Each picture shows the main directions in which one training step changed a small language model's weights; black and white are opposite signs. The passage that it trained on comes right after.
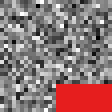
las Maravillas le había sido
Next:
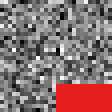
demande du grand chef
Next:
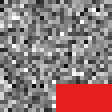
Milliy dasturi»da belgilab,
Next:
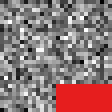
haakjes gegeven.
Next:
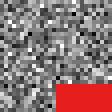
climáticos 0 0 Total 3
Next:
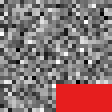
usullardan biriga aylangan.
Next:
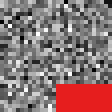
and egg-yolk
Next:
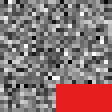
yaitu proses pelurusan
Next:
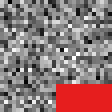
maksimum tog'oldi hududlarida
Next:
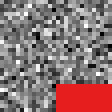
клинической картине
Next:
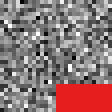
nominativ mantiqi ochib
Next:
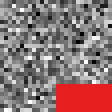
des regulären Sportunterrichtes
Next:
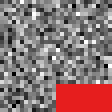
в группах. Когда
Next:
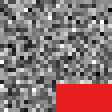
con el área Institucional. Las
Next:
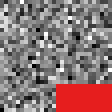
du discours de soutien à
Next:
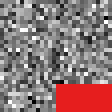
field of sales.
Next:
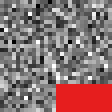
vida, contrariando, e, por
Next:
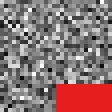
(fifth Edition) 2018,
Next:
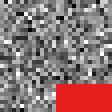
diferencian entre si por un
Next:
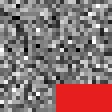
tempat-tempat wisata
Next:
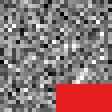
bormoqda. Achchiq va
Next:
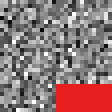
este hongo era el agente
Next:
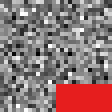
tuzum tug'ilishiga vaziyat
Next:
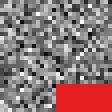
“Оммавий” белгиси
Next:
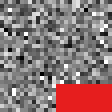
Indonesia pada siswa VII SMP
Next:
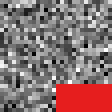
марта кўпроқ, вегетация
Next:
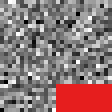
de nacimiento. And now I
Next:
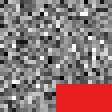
říkali, hele,
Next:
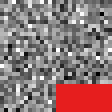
en toegepaste economie.
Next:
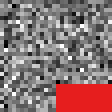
De werknemer heeft het
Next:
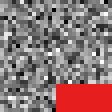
o serie de elemente de
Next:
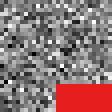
Theodosia Perdikopoulou
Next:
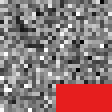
bijbehorende formulieren
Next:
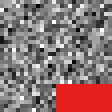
в процессе нагрева имеется
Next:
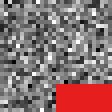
saqlash uchun har bir inson o'z ona
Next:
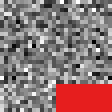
более зрелой. В
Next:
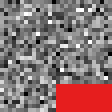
Главным источником
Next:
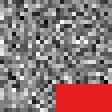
персонала в организации /
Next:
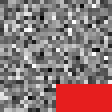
o zamanki gelişme
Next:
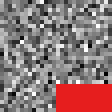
П. Педагогика :
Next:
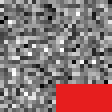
формами хлорофілу
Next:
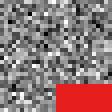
Hanglagen hat, auch wenn
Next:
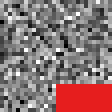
загальноосвітній школі.
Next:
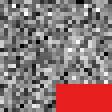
чидамлилиқ даражасига
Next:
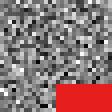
Холестерин миқдори.
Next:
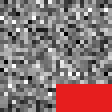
– Voleybol bo'yicha
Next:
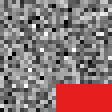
kechinmalar uyg‘otish bilan
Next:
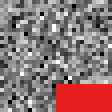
малярии)¹³ с
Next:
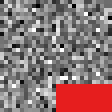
complexas. Performer A:
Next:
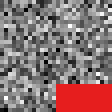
shakllantirish maqsadga muvofiqdir); - tarbiyaviy
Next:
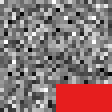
ega bo'la boshlaydilar.
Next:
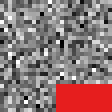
como el estado de desinterés que
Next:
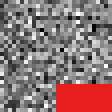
mağdur değil
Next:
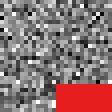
Klasterli yondashuv avvalo yangi boshqaruv
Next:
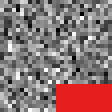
Bodenspezialisten der
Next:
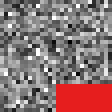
كان من الخطط
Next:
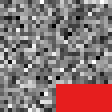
J., & Tesoriero,
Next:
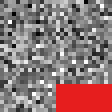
Internet discourse,
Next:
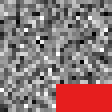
патология со стороны
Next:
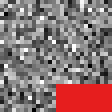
civilization, have
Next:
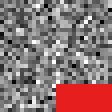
весной 540 года, или
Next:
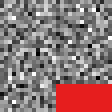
қўймайди. Унинг
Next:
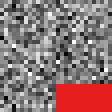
kasbiy rivojlanishiga, psixologik barqarorligiga
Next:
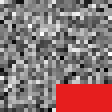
1994 ; (conférence au
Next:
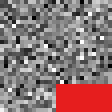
pessoas, esperançosa de que
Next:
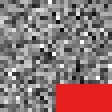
к этнической истории населения
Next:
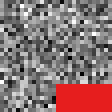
Maria Lorena Ribeiro
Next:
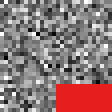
méthodologie est quantitative basée
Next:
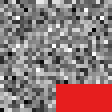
diagnosticados com Covid-19
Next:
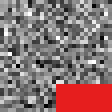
Yaponiyada bolalar tarbiyasida
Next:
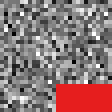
темпами модернизации и
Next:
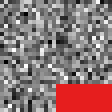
завданнями. 3. За
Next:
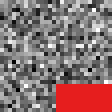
стандартга нисбатан
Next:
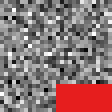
Bu aksiyalar kompaniyaning umumiy
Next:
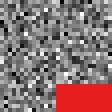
respublikasi xalq ta'limi
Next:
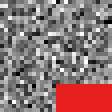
мезони ҳисобланган. У
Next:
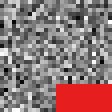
medis yang dilakukan tanpa
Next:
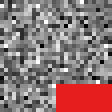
to'qimalar bilan birga futer
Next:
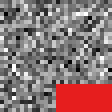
clientes, reduzindo
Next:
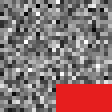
Milliy va harakatli o'yinlarning
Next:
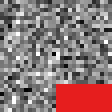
overwinning behalen in de
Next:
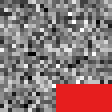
vă sporește
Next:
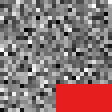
of pregnancy. Kalit
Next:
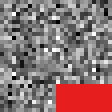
posibiliten el buen ambiente escolar
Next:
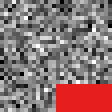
mais enfática nas festividades
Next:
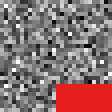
espaços, estes com uma própria
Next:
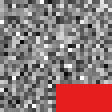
Д. Б., Демьянков
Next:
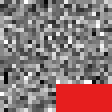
y necesarios; aunque no
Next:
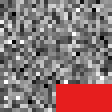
лишена недостатков.
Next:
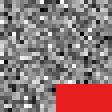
RACHELI T.,
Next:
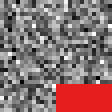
факторам бактериальной,
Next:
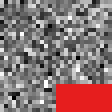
mazmuniy maydon nazariyasi so'zlarning
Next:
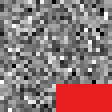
suele predominar. En este
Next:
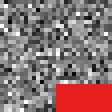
subjects and orders within
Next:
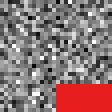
передати почуття та
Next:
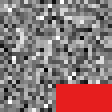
respeito às diferenças. Belo
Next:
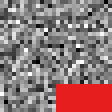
and licensed under a
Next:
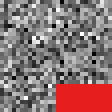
atuem como barreira contra a
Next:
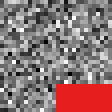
representación de la Virgen y el
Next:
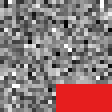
быть, как известно,
